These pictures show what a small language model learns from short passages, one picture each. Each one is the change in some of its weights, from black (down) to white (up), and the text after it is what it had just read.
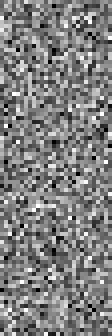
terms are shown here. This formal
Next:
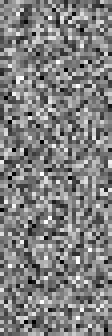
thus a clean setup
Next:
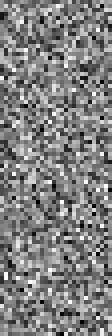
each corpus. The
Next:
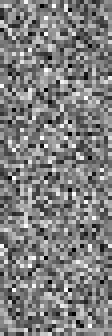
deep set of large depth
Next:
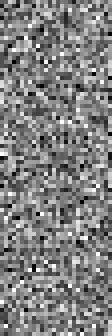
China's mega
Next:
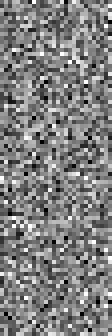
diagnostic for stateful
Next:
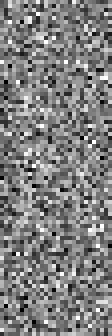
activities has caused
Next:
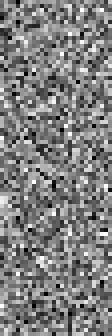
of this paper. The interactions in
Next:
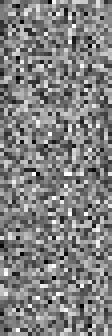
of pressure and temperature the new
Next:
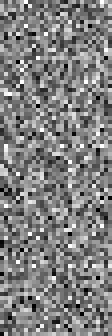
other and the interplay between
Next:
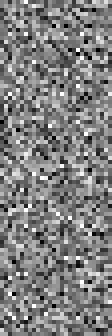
\BibitemOpen \bibfield
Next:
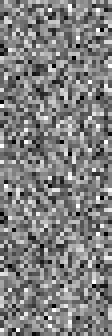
of spontaneous photons is
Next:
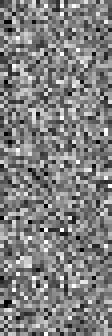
non-supersymmetric. In
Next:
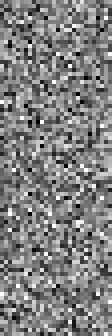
the symmetric trace-free
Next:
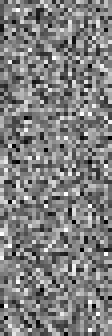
the statistics of any quantum
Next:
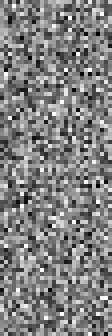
the early universe
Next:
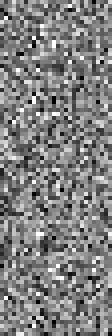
a similar manner to that which
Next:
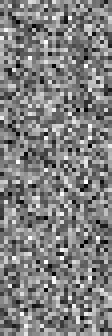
the cases, the singlet state
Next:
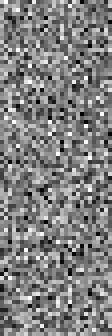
(or halos), which
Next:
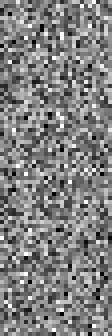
the battery with different
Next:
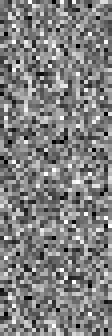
can also be seen in the power
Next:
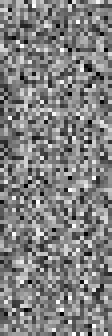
the balance between the active
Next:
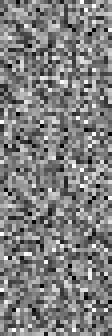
reduces all components of the particle
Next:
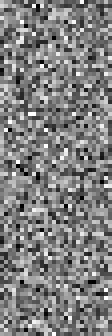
of a ferromagnetic
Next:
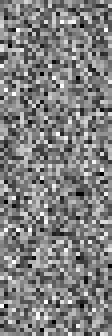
galaxy rotational velocity curve
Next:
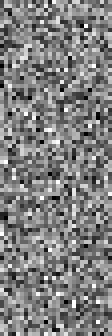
be used to demonstrate the
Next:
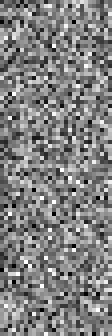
the BEEM and STM
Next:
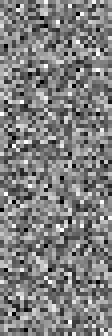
effect without tuning the
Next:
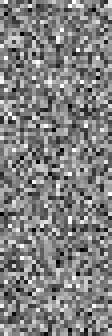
to radon exposure.
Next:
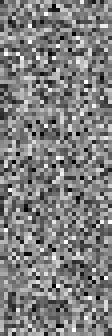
suggests that a lower
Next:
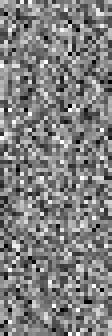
of \var{bugs}
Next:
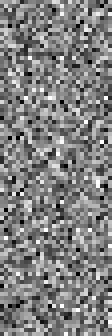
stress, as seen
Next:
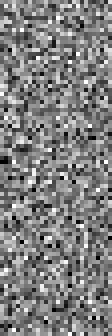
them to also be zero. The standard
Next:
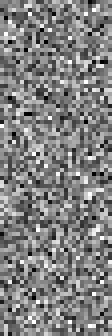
level is matched across the
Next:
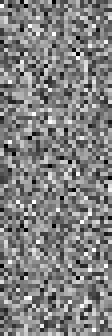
standard model (MSSM)
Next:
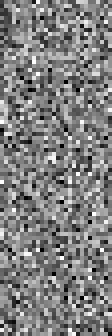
where the equations of motion
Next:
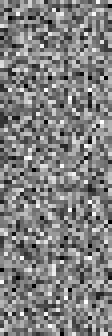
From the second graph of Fig.
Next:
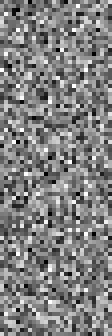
linker region is modeled as
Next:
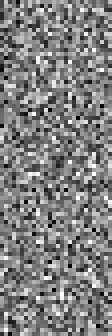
of the neutron star is $g
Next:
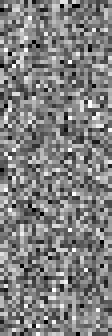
might create such a large
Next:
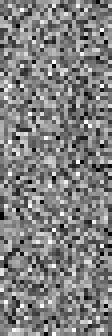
shape resonances of
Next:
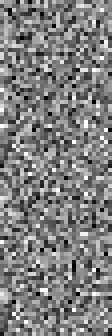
he found assuming a linear form.
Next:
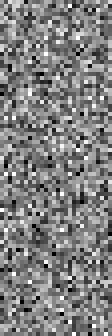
want to see if the rate
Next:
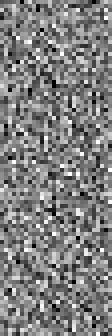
following similar steps to Lemma
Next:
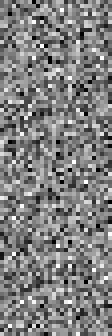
if words originating in
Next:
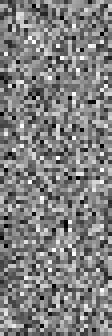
a maximum is reached and
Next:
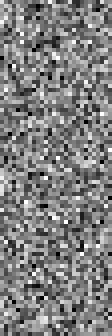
a complete reengineering
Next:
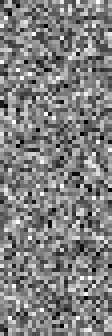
coupling parameter $p$, before
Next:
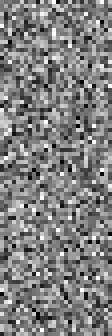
initiation of bending
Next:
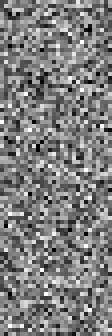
chiral symmetric vector channel
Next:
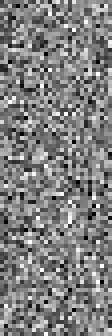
We run each LLM
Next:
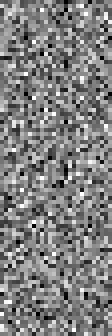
reproducibility of simulations
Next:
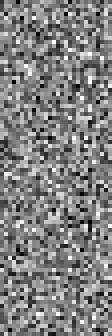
variable $X$ defined over some
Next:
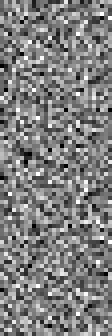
\\ \hline \end{tabular}
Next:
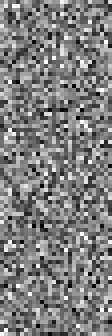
spatially separated by 4
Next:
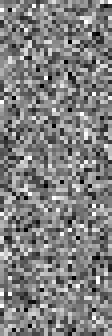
while agents can easily
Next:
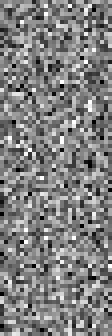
constant $k>0$) of the
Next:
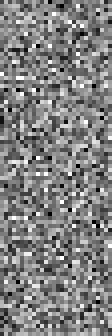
by using the world line
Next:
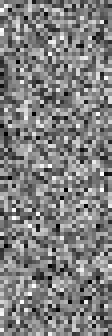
and vertex diagrams for
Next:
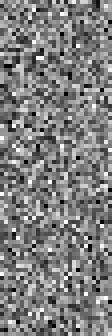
turbulence generator. The
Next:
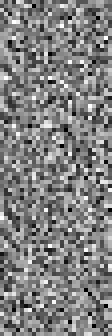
impact on the model's predictive
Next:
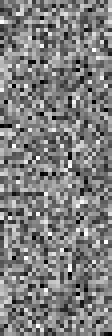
written at leading order
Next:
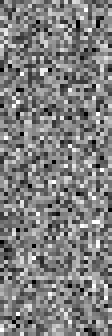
$\varphi=\varphi^{'}$, and
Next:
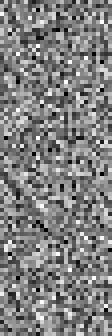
or purely simulated
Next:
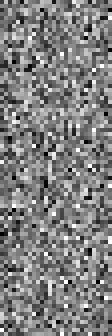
HESS 3, 4 and
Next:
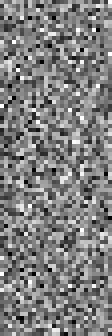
Unit, Center for
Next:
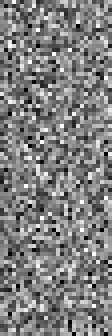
that we know from experiment is
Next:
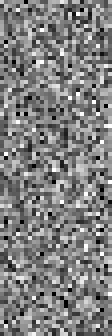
as U shapes in Fig.
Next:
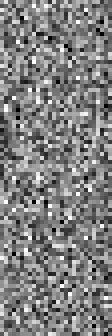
and their balance depends on
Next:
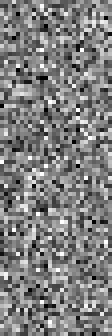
final channel. One of
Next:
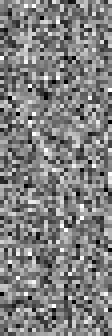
some instabilities in the
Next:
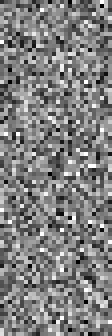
when $T$ tends to
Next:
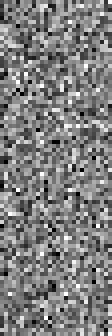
is expected to be a flat distribution
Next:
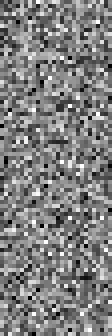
has $r_H$
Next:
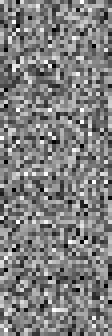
can change the area while
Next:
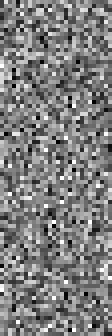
of modeling the details of
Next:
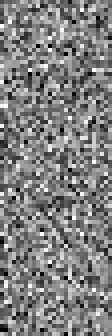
field of view) are being
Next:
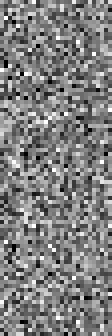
the emerging radiation spectrum
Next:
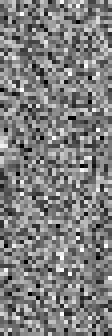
and finite-size effects leads to
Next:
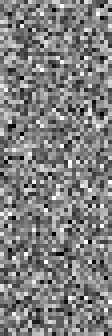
to solve the stress
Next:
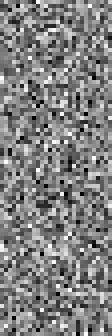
feature could be explored to measure
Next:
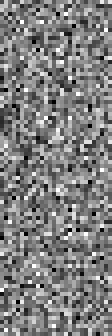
is independently required by the
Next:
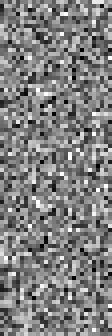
by our calculation. Since the
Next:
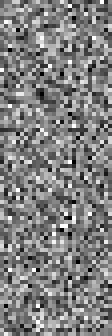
field) pressure decreases
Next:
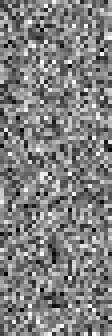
rest energy is in experimental
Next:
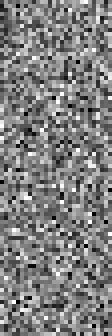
and $i$ the lattice
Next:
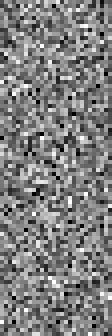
that the renormalized velocity
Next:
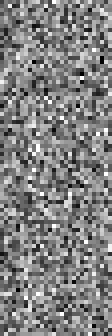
the database. To perform this
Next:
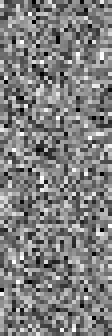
pathways across
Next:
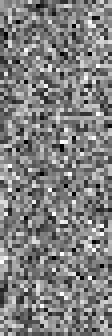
The IRAS fluxes of these
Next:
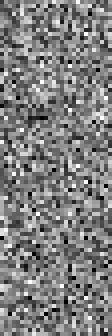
convergence of the
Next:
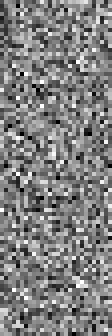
and performance improvement of
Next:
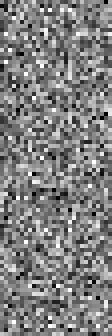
delay is that this
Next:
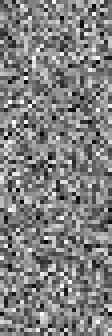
modifications successfully
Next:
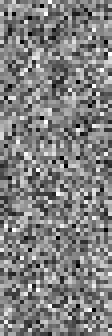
we seemingly live in
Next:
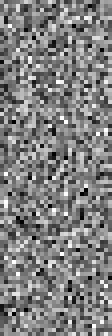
for the computational basis.
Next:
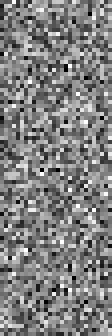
by $-k$ in
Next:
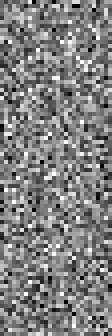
property of the weight function
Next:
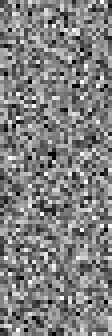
dashed line: the model's
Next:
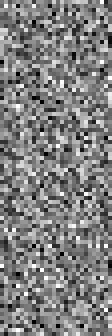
identity, and the
